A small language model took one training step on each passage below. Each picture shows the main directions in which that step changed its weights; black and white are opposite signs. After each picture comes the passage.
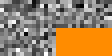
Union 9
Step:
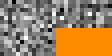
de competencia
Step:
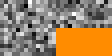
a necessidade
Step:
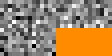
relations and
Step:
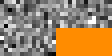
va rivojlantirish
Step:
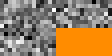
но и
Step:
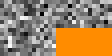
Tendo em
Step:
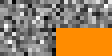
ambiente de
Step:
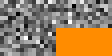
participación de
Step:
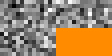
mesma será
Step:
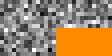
not only as
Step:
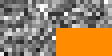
и полноты
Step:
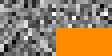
designed and
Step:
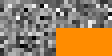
butun bir
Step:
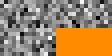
los casos,
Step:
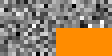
- campus
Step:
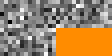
der har sig
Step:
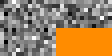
waren an
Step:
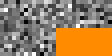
uchun tarix
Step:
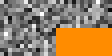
ради -
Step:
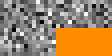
di asrama
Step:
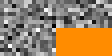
restez en
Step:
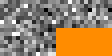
Le verbe est
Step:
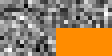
que foram
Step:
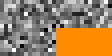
при иных
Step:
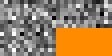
Durante a
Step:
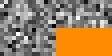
la creación de
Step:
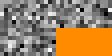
e saiba
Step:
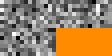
Raison du
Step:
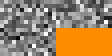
section II
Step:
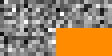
davlatlar bilan
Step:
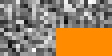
de atividades
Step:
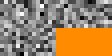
infinito de
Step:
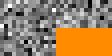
и их
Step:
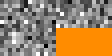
was not
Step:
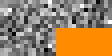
a very
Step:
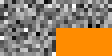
em Campina
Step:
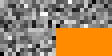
vez mais o
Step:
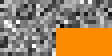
мов у
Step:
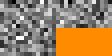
bu benim
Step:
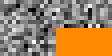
não serão
